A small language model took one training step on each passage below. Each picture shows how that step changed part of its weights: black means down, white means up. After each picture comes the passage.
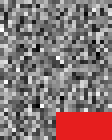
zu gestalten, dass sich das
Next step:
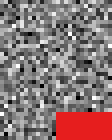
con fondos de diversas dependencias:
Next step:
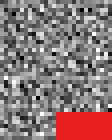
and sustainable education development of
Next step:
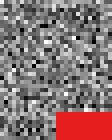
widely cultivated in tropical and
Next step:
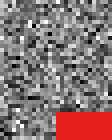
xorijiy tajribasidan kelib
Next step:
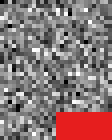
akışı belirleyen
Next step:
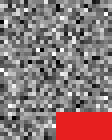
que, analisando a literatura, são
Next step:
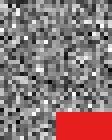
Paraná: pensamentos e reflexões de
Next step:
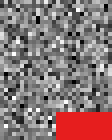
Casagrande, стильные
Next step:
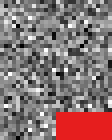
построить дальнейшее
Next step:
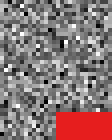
kleriku katolik Don Lush
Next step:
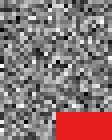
asoslari V.Qobulov,
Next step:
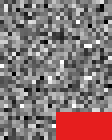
isbotlangan. Vazifani
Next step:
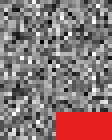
jamás pensé que terminaría
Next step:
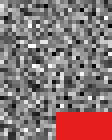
kuchayishiga olib kelmoqda.
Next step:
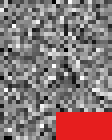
palavras os conceitos estéticos das
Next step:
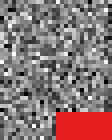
*Scientific bases of processing and
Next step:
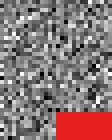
показатели здоровья
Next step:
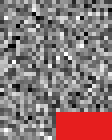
necorespunzătoare și
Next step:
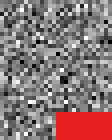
тлумачення. Сьогодні
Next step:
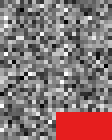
keng tarqalgan bo'lib, u
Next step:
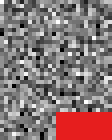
Keadilan Restoratif.
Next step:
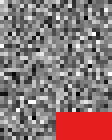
del loro percorso. Abbiamo
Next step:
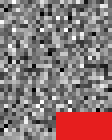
virtud Aristóteles en su
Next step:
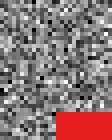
- Ortega Varcacel,
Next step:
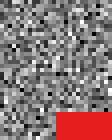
e “a análise dos dados tende a seguir
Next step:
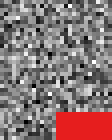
com a gramática padrão, identificando
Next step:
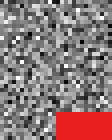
axloqiga ta’siri borasidagi
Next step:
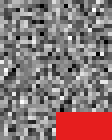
elemanlar bir kuşun kanatları
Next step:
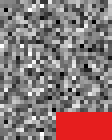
(blau = Aufstieg,
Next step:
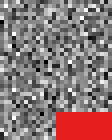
бўлмаган маҳкумларга
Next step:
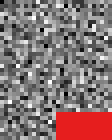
va yo'nalishiga ko'ra
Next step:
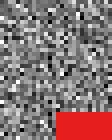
ham nazorat va ham qonuniy
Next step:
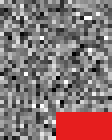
iboratdir. Ta'lim
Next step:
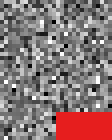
холос этади” [1].
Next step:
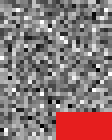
чином практично об'єднуються
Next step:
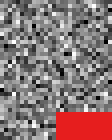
huquq va erkinliklar, «Bola
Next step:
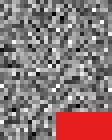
T. F.; MOREIRA,
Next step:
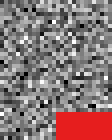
2025, com foco nas percepções,
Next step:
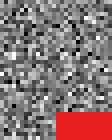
rendering of the patron saints of
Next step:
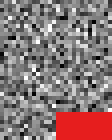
A., Coccato, A.,
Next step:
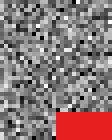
de las ciudades a una forma de
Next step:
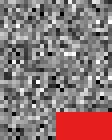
tablas anteriores representan el
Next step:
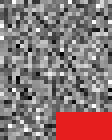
le défi de choisir entre une
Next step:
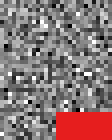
taraqqiyotning asosiy omilidir.
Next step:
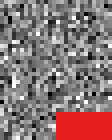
препятствий «ментального характера».
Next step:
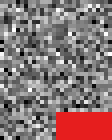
libre giro, y un sistema de
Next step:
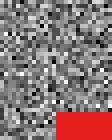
artigos obtidos em cada banco de
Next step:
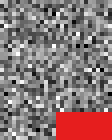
передбачати його наслідки
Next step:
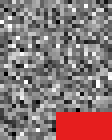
(2015), o desempenho escolar
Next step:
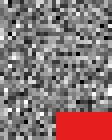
jiddiy muammolarga olib
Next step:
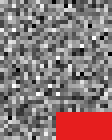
muhitidagi muloqot, diniy
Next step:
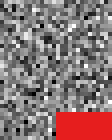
з одного боку, комплексом
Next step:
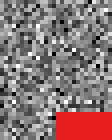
de los contenidos previos, en un
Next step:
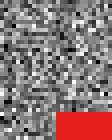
harakat emas, tasavvuf va
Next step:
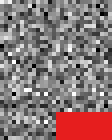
mais rester un simple repère. Le
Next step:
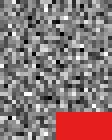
asimilen información, a la vez que
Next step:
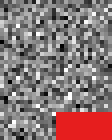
Fertigkeiten: isoliert,
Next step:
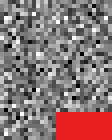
Los resultados arrojaron que la
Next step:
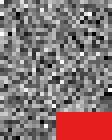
o'qitish dasturi bo'yicha
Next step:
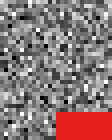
verbo gur uqe significa el que
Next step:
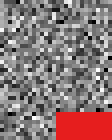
ЕНУ в условиях цифровых и
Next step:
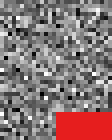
tizimlarini loyihalash bo‘yicha
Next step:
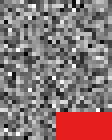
forma diferente, que posee un
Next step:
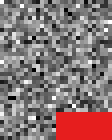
the Age of Networked
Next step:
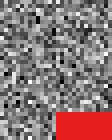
être désagréable.
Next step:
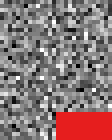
AND COMMUNICATIONS IN
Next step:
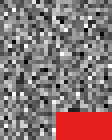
vadeli, köklü ve
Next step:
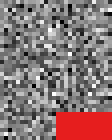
en lumière la porosité des
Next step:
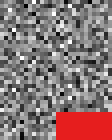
presente plano, em razão de seu
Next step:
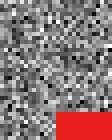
в XX, ни в XIX, ни
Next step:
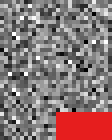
le lien entre le contrôle de
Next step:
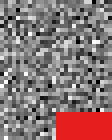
dos trabalhadores da vinha:
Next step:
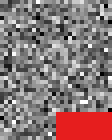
форму (дислокации,
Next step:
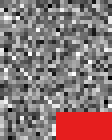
əsaslı yaşayış
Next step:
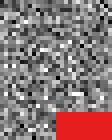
na área da saúde (Souza,
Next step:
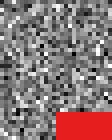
Jean, *Sufismul.
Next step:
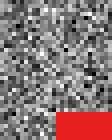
параметрлари асосида
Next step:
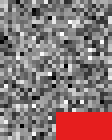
проекту Еразмус + Жан
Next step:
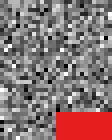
harbiy qudrat bilan emas, balki
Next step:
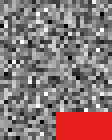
tras 25 años de la muerte de
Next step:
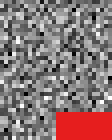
Fluminense, ministrada pelas
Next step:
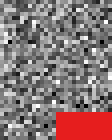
dengan menggunakan data primer mengenai
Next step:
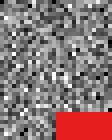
en el que se van consolidando las
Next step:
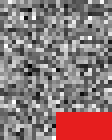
головних змістових
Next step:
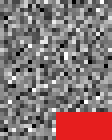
принятый в Украине способ
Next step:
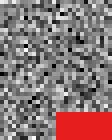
yang sopan serta bertanggung
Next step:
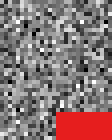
un auge que alcanzó un
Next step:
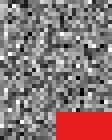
individual yondashuvni ta'minlashga
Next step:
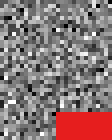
como uma importante ferramenta que trabalha em
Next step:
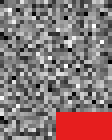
un patrón de desarrollo, en donde
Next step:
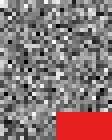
sohasida xotin-qizlar
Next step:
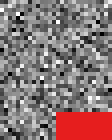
distin- basis of the research is constituted
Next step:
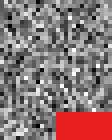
стратегією самоосвіти
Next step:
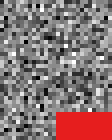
structurat și difuzat acest
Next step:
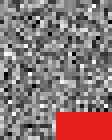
Ekologik buxgalteriya
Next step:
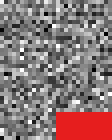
mandado de segurança (cujo
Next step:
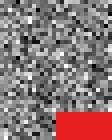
This study was not funded by any
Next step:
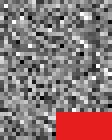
дає змогу максимально
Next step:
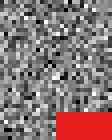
onun dinine geçtikten sonra
